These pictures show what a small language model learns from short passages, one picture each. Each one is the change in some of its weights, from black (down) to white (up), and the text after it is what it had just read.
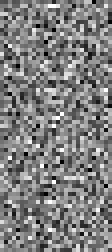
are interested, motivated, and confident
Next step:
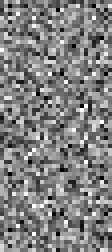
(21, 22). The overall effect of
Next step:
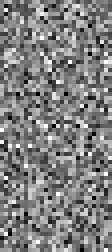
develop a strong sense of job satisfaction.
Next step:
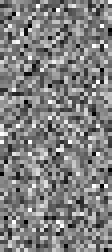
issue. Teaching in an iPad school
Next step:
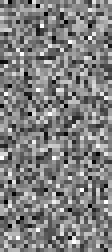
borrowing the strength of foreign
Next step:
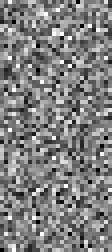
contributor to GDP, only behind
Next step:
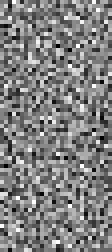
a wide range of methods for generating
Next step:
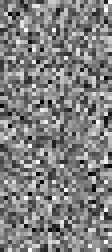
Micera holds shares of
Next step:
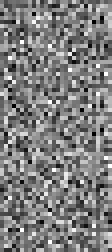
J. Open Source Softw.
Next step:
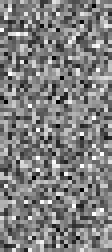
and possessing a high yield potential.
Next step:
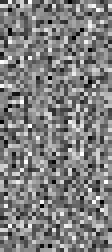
planning (topics of) future
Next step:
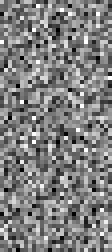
the issuer. Par value (also
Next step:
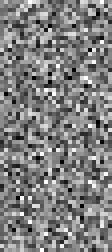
which followed the Middle Ages and
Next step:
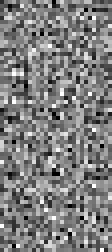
both Ts and Ss are in the same
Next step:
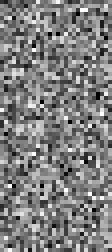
observed on *V. cholerae*
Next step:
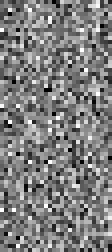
of their obligations under this Article,
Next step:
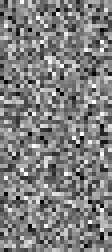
to preserve the so-called European
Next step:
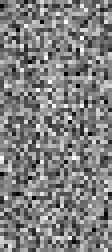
the stars to keep track of
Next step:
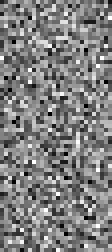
electric drives and DSP.
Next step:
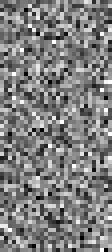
College and her PhD from the University of
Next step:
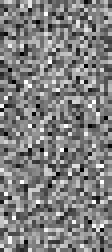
ages of trees. The study indicated that
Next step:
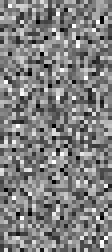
shown in Table 3. Diabetes
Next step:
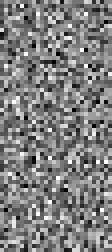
MHD power generators, cooling of
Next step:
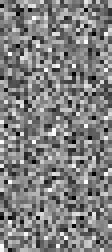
there are no qualified and adequate human
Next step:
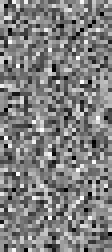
planning activities for their restoration. In this
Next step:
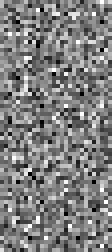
associated with macroalbuminuria and
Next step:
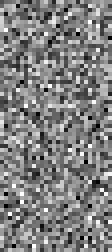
in records and archives management schools within
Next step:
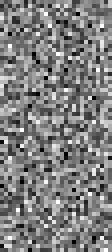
for percentage dense volume (Q4
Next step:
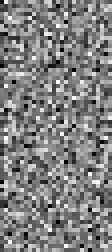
emergency and urgent response in order
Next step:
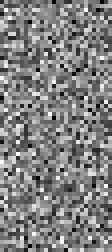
other similar studies (10,12). Bone
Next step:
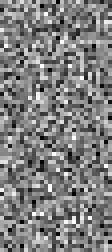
analyzed for finding optimal JE. The
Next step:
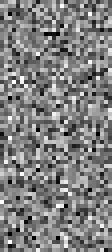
MS and UK Reporting format No
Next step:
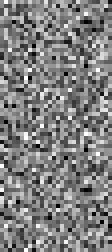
K α (red). As a result of the
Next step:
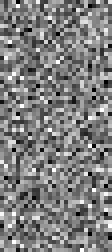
below 10 µm—tensile
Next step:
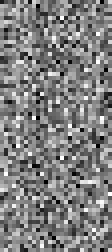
- x_2|)$. Alternatively,
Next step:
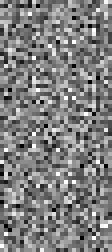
type measured property MQ-2 combustable
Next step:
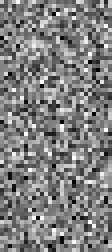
devices on snoring and use in
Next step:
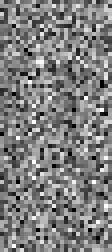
dispersion of the ionic charge
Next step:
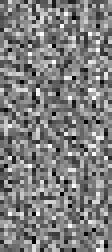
from unpublished video by the
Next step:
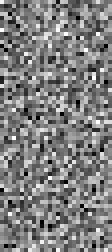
FGMs at n=1. No. of
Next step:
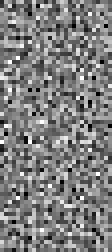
by various factors. So many studies were conducted in
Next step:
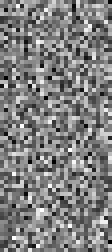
polymer easily undergo a
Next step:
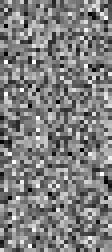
M$) suggest that the complexes are
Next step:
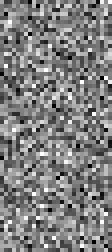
Therefore, Blockly has the following
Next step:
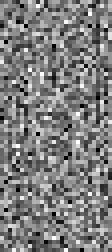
mitigate the risk. Transmission
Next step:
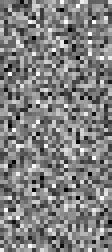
night IR camera, ice
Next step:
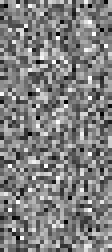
Geological map of the study catchment
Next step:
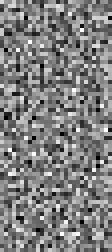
study. The researcher was the primary
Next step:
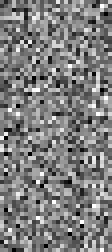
al.* [31] performed a characterization of the
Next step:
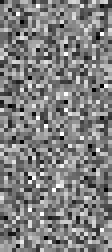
of domestic and wild pig samples.
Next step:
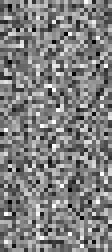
generated from a set of CC points on
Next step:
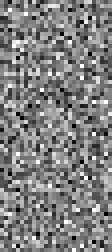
slightly lower natural lighting than
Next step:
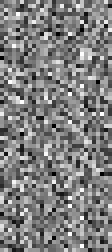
be shown directly with the value from the
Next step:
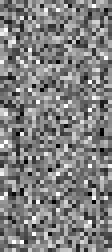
while volatile acids corrode the top of
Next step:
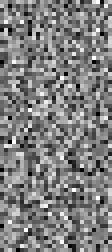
signals*, $p \ll N$, from
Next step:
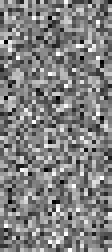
(a) cellulose acetate fibers
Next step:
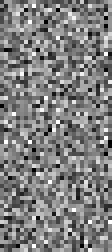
similar to traditional parabolic dish
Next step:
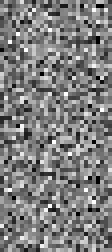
VLSI architecture has been proposed
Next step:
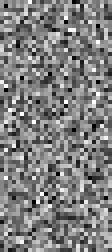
hours (decreased by
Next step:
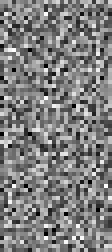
Habit FFSSP CDP
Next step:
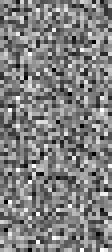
the financial aspects of the organization,
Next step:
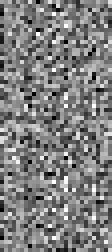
FROM A PHILIPPINE
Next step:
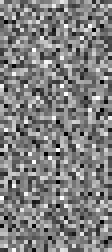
depends on saturation of case i.e
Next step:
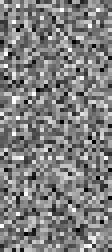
if the strain in the laminate is
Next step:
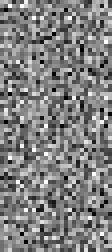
and *Diplomesodon
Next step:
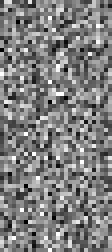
Coarse aggregate 6.
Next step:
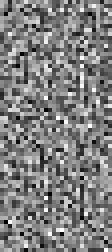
their assessment to the examinations which are organized
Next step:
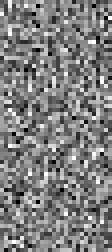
Yes (upload files via
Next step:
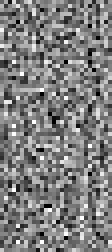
obstructive pulmonary disease;
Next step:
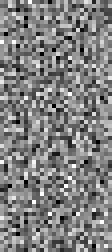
several key advantages that make it valuable in
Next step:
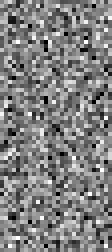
$^\circ\text{C}$. The
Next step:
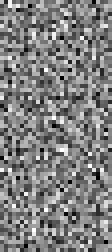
on the operational performance of manufacturing
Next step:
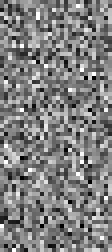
up to 63% in some cases. This optimization
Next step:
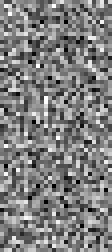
technologies** in small ruminants - To
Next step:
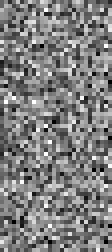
of the observed alleles, the He and PIC
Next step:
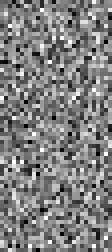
quadruplicate sets, mean of the
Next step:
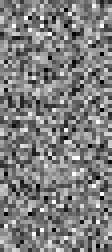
discourse. The dominant neutral
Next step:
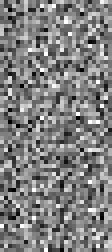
Nematocera is obscure about the
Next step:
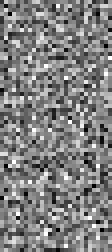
found to alter the levels of stress concentration.
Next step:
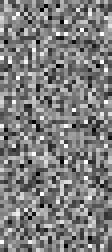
*Coronavirus Disease 2019*
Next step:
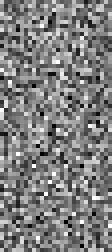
of the waters. These guidelines,
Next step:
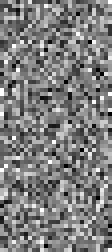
cow dung. After preparation , the
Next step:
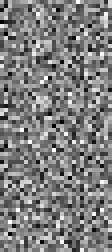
process prior to class, as it has proven to
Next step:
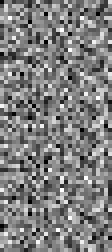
x} \right) \frac{\partial
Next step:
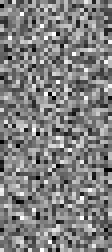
doing it without making any noise or
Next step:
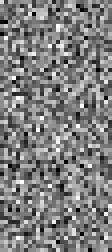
particular parameter. A comparison of all segment
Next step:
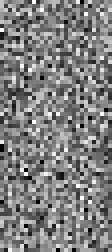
of AI in preschool education A survey of
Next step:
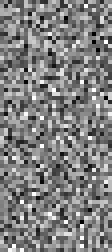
medical report. Sohaila,
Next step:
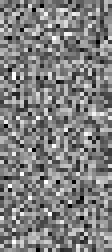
the same time with immense popularity and
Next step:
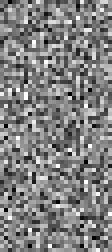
use of potentially inappropriate
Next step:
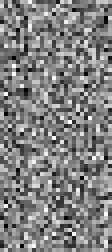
the neurons more especially when it is
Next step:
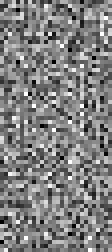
generating energies at the level of ,
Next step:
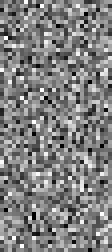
is no specific drug approved to combat the
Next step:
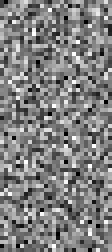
denote the optimal least squares
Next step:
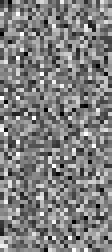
25 because when β_1 and
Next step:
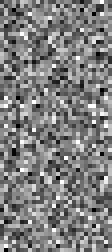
[1] R. Nagaraj *et
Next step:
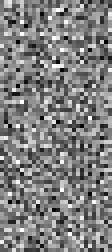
key properties of Rendzinas, as well
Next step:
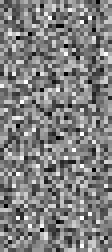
infringement include manufacturing and
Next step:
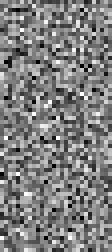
based on the business concepts of
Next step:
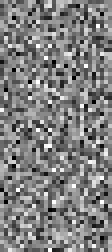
(SPIP) related to financial statements
